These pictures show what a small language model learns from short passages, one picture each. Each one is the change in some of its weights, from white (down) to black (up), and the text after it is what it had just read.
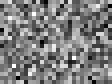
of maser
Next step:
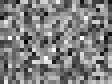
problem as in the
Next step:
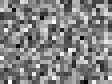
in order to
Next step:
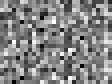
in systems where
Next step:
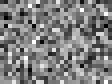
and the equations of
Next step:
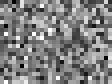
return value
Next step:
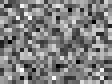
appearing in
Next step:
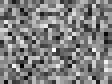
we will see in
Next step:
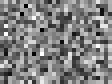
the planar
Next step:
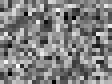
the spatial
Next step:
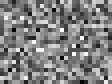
SRB measure
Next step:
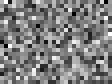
and responsible
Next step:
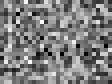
function of radius
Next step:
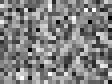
density variation we
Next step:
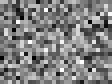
column of matrix
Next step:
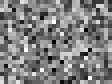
in a magnetic
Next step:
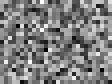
be identified with
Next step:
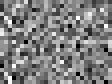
Kerr} =
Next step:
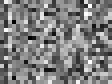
boundary conditions
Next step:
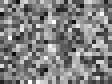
selection in
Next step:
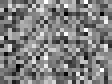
drawn from
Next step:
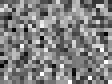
the CMB
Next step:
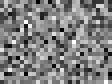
plot the
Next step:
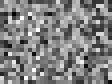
field and the
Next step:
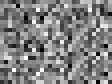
can expect that
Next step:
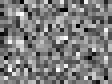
greater than
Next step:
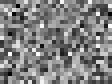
the nucleon
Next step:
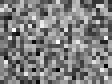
the right
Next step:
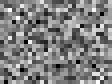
being the
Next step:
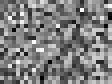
Some observations were
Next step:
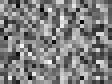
errors for the
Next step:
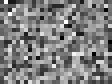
model for predicting
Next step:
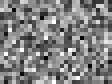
in experiments
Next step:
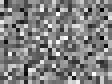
easy to
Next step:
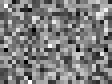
are in units
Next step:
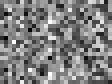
more general by
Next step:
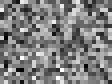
first term in
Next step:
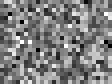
infinity for
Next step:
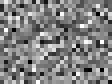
we measured user
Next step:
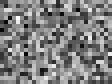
has opened
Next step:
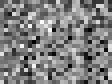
this result is
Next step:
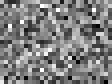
correspond to a
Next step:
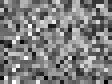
from the theoretical
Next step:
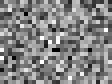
by reduction of
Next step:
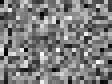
of $\sim
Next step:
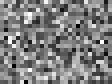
creating a
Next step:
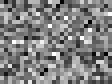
an HS2
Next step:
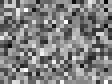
the motional
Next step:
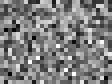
result for the
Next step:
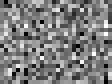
split Mo
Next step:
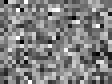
are fully
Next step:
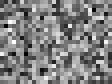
has at least
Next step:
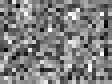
we wanted
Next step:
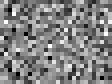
The one we need
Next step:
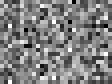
to correspond to
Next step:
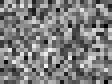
after the end of
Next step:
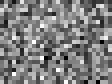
$\psi$ and
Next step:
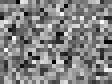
method as we
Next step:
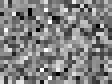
yields a
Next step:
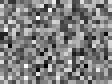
\rangle$, so
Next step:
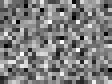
except the
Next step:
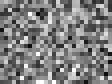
significant coefficients in
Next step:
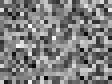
average. Figure
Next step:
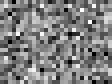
mm continuum
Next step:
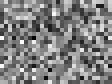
used. In
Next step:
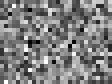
mechanism increases
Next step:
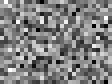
radiative transition
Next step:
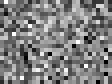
particle (SM
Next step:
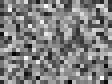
state while contribution
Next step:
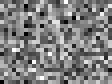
ISE design
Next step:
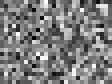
fact alone
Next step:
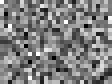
are key to
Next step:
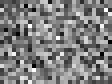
Fig. 6 shows
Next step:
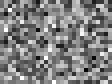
large set of
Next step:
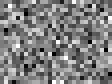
book by
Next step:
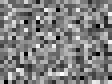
fixed at
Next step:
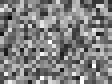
the projection
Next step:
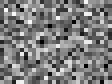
generated, they
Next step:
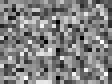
next two
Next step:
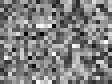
first mass transfer
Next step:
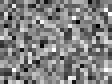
in the final
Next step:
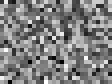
\langle j k
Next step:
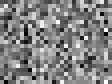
the second SN
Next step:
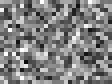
if one studies
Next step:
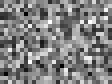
below the
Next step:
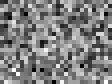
has the form
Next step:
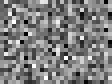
Earth is
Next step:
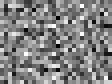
beginning or
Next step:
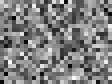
our study:
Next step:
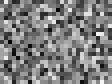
we only need to
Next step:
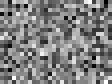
the reflected
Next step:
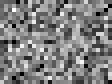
field; where
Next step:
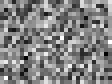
paper we make
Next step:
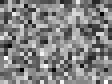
the spin dynamics of
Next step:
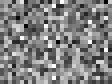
bits over the
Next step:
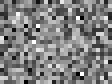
Our first
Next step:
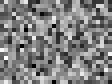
form has been
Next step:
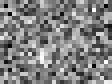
the issue
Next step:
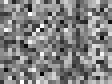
users. The
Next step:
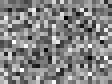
or ZX.
